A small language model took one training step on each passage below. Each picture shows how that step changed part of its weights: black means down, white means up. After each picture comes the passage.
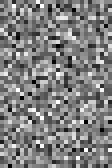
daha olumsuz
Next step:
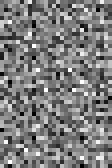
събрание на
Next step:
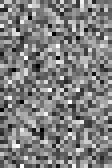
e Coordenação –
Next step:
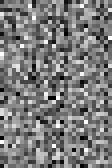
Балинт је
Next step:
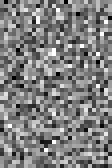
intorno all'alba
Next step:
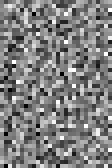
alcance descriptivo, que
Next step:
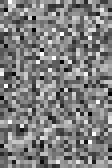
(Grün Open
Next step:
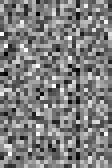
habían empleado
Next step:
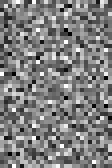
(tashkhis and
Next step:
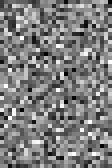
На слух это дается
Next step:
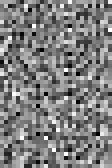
subjuntivo realiza esta
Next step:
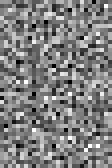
va yer-suv bir
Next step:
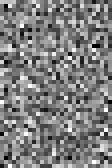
En el nuevo Figura
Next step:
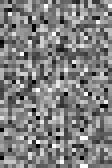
дискурсу» з
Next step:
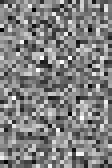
aniqlanishi, talabalarning
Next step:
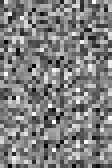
populasi diambil sebagai
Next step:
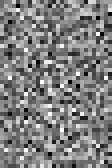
si è scoperto è che
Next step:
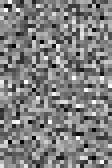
mahsulot uchun moda
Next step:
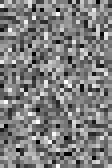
asosan boshlang'ich
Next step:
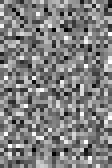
an inclusive tool for
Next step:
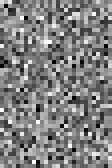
*Im Übrigen
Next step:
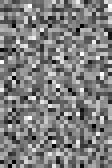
та G20, який
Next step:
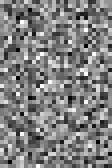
afinal, é todo
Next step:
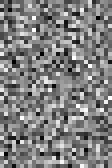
Вижанов О.
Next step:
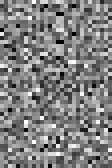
Z.G. Erkin iqtisodiy
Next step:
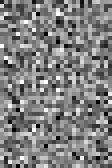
Figura II.16.
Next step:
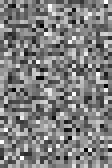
urbana da cidade
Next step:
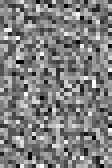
la actitud correcta
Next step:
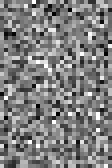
almacenaje en el
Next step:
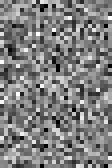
& Abreu, A.
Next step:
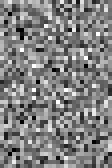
de mapas trazendo
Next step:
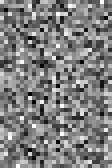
муҳим. Бунда
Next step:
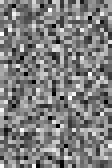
recomendable que
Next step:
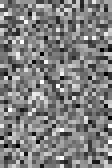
generated the instances
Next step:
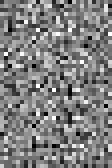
основних засобів
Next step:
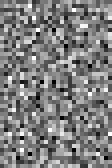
достатнім для
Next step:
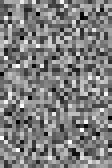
de indivíduos
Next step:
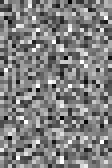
Давні народні
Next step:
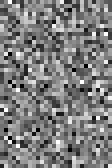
tajribasi 343
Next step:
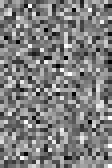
și claritate este
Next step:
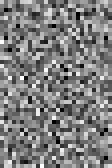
é no e pelo trabalho que os
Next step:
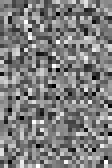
cette étude apportent
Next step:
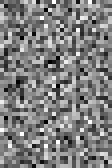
de material para revestimento
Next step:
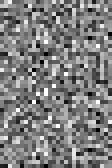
asoslangan AQSh va
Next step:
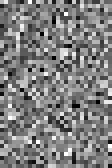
manja (Maichal
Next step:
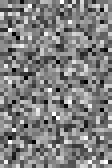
включала постельный
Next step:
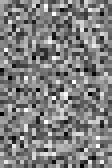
va tahlillsiz ishlab
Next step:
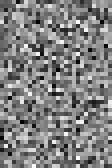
constitucionais no Plano
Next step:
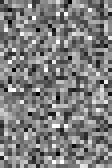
Системный подход к
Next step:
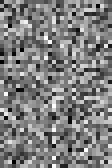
Im ersten Stock
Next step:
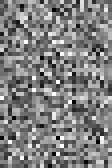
bosib o'tgan
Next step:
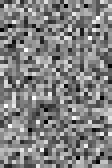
Statistika va berilgan
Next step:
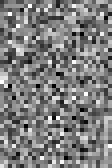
случае устраняются
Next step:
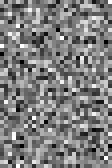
matrices formā.
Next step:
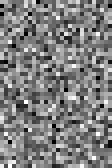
of populations of species
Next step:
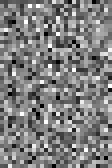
1996 que regula direitos
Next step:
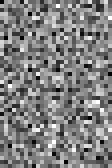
de Murillo»,
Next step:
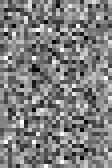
з урахуванням
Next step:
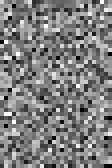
pode-se dizer que a
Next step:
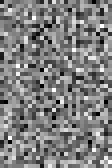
deb tushunish maqsadga
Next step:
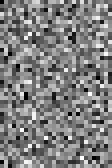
:NaN Very
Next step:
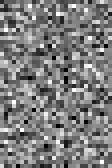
М. Жавад
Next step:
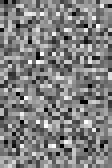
anch'io in questo momento
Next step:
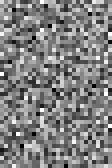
distinte; p.
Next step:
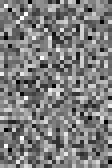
no Brasil, os regimentos
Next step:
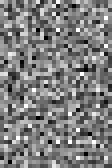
importação de livros
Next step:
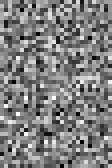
de uma revisão integrativa
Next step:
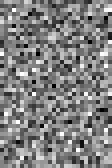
ibora “menga bu
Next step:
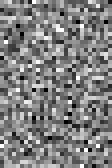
vakili A.N.
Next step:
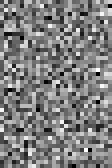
eserinin İbn
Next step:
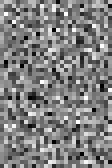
existirão relações
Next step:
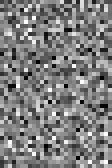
или окклюзия
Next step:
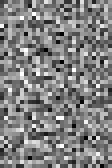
O'ng ko'z
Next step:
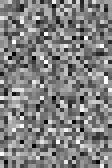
a las necesidades de su
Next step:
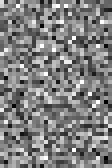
intangible ¹
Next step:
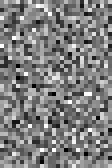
also implies the
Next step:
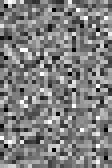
miał na sobie
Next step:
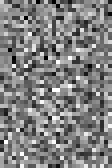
специального приспособления
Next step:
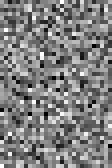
много признаков,
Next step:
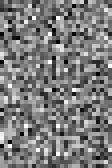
Сегодня он
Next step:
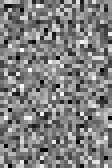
espaço para uso da
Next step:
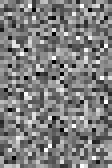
этиленимину на
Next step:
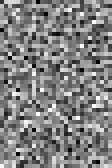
Într-un mod
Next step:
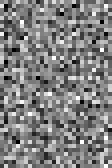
en el número
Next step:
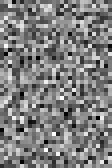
coxins igualmente
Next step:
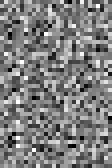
naciones. También es
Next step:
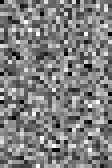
Junto con ellos,
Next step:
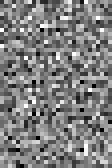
2 gebiede aan
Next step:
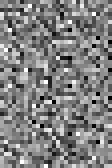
в перечисленных
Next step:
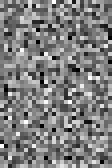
del frío en la
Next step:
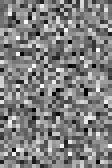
maken, zijn nog
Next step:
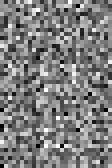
crianças da faixa
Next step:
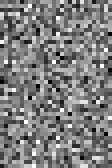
в настоящее
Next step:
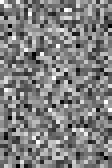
haqida kompleks
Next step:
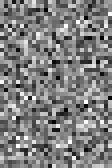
tavsiya etadi.
